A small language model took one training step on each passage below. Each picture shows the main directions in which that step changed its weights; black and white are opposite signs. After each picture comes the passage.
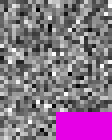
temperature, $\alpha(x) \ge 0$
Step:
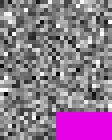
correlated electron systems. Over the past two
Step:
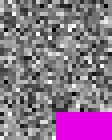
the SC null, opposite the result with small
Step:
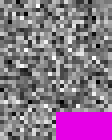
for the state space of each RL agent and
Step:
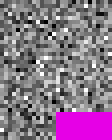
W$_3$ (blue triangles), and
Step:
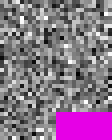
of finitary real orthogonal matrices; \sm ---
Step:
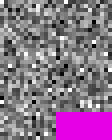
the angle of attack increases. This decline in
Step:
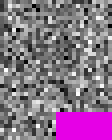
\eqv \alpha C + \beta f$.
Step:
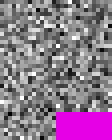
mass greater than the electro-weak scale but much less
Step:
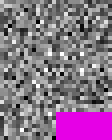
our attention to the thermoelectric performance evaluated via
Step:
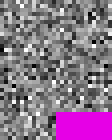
of the top and bottom parts of the experimental cell,
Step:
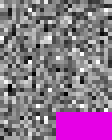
estimate caused by an interference signal within a
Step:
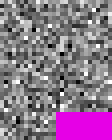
response}, respectively. In general the relevant parts of the
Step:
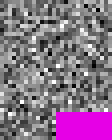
within the nearest-neighbor model coupling the left and
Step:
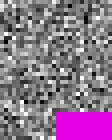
3 divides $\beta$. It is unknown whether all
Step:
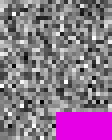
to establish the boundedness of fractional integral operators in
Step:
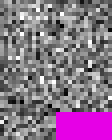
of the K$^\prime$ image shown in Figure
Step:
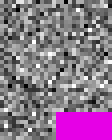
circle $\mathbb{S}^1$ yielding
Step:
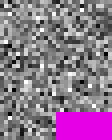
the number of triangulations of $A$ is \[
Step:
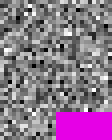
model. The DeepSeek-R1 model
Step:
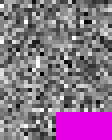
*Gigaom Research*, 2014,
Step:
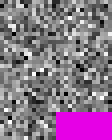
likewise attributed to a gauge invariance,
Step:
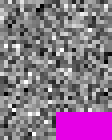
Corollary \ref{cor:jbc}.} The equivalence
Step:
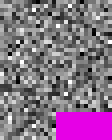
systematically larger than the other scales in metal
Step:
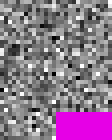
pair $(B,\nn_\infty)$ is defined on
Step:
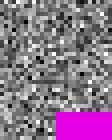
each joint measurement, into the state only, with the
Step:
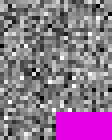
write $g$ in the required form. We get
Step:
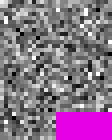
sequence. \newline(1) For all
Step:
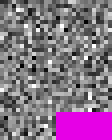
at 20 Pa. Dust particle charge in plasma with
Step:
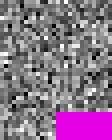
the surface conductivities. The numerical values of
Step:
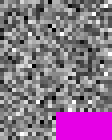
claim that $K\subset \inte V$. To
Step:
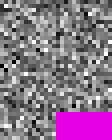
is very large. Hence, it is not possible to
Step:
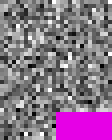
shown that the effective C-C interaction energy in a
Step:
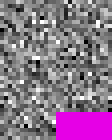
Figure 1, where dots represent bases, solid
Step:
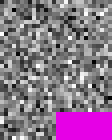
I_n -A)\bigcap K)$, and let
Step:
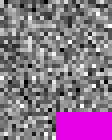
In the descendent orbifold
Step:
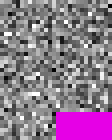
QCD. Physics of monopole catalysis becomes much
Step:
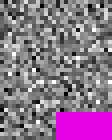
$h\tau \tau$. The main spin weight
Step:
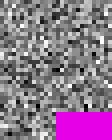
scope and entry conditions (Decision
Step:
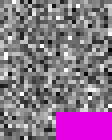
under orientation-preserving symmetries of $\icos$.
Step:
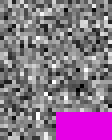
a hydrodynamic formulation that, although less
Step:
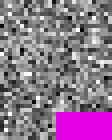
absence of time modulation. By scanning the
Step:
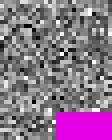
PACS numbers in braces on next line
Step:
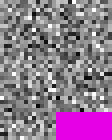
k\sinh \frac{a}{k}
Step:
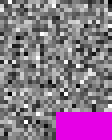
this asymptotic center is a~fixed point of
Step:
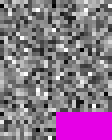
contribution of each ring (i.e., a group
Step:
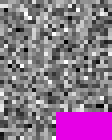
frequency was fixed at a frequency between 6.0 and
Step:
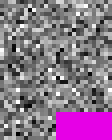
presence of undepleted lithium within these
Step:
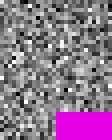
\emph{holonomy group}) of $\Gamma$
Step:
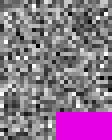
where we plot the eigenvalue of the singlet
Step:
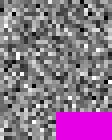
the following equation $$-\e^2\Delta
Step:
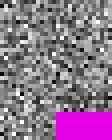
Precision & 100\% & No factual
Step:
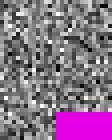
location where we observed the strongest linear stabilization
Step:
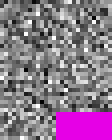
\ref{lem4.3}, to place an
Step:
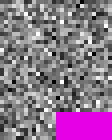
and magnetic accretion, that are common processes occurring
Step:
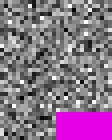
\item Ablation of bilateral
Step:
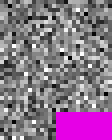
$x,y$ and $z$. These
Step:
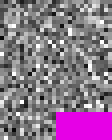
less trivial test consists in creating Bessel beams and
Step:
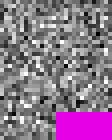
using a modified matrix, is not possible, thereby
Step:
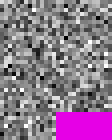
component of a graph may be a circle with no
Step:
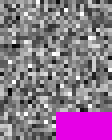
The expression for $P\chi$ in the proof
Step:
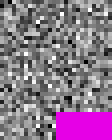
the loss in induction potential ($V_{oc}$)
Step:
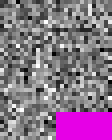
in the radio (ATCA) and X-ray
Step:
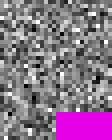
layer has different material to the others. 10
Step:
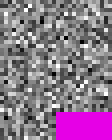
possibility that the termination condition is never reached
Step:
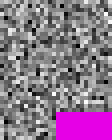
wavelengths of the Si~{\sc
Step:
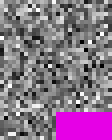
\begin{align} V=K \ast
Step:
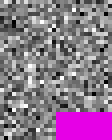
energetic 1908 Tunguska event demonstrate
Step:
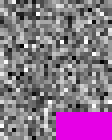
all of the above tests, we generate $2000$
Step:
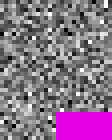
intermediate state amplitudes: \begin{figure}[t]
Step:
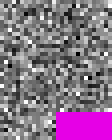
is called a matched pair of totally
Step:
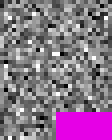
\left. \Pi\right\vert
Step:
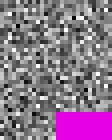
globally (for the entire plane) because
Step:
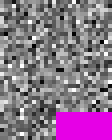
of convex lattice polygons that admit an affine
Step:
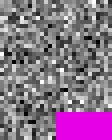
will indeed generate a short-circuit across the
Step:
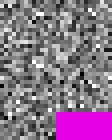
cell using a quantum algorithm. Our method employs
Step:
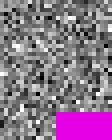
values in the Chow ring, then we write \[
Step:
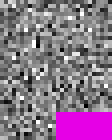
us use $\tilde{\bm{x}}$ as the
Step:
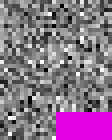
refractive index along its length, is usually described
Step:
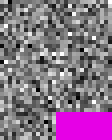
(\ref{lz}) is the primitive real
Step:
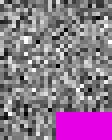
group to the quantum $E(2)$ group.
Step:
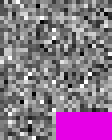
and the length of this block.\\ We recall now the
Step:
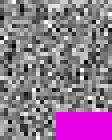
spirals in S-S pairs (dots)
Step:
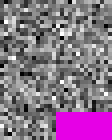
single scattering. In contrast, the calculation of
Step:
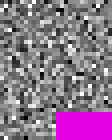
$L^{\dagger}[A] \models
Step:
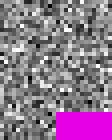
shear viscosity is governed by the thermal
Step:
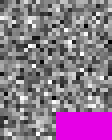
al., these proceedings. One perfidious
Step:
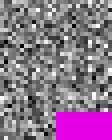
indicated by the squared brackets, avoids
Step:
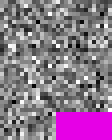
to 1 unitlength (top left). For smaller values
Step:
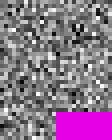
excitation power, the QD response saturates
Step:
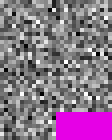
at most a factor of $\sim$10 (see
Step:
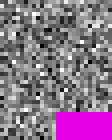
The ($\mu$,$\Omega$) regions of spectral weight
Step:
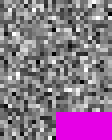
by a relatively simple algebraic formalism, namely that of tensor
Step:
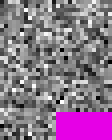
environment of three adjacent sites, making it suitable to
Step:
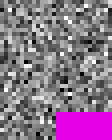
integrand in a series in $\varepsilon$ to obtain
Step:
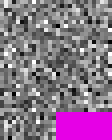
where each node's contribution is weighted by its multiplicity.
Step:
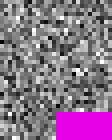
Replacing $C$ with the Conway sphere
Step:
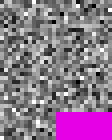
and with sufficiently slow cooling, typically δ-phase
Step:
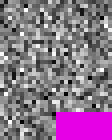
to give a possibility to study systems of quasilinear and
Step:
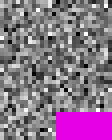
compact support: $\tilde{\varphi} \in
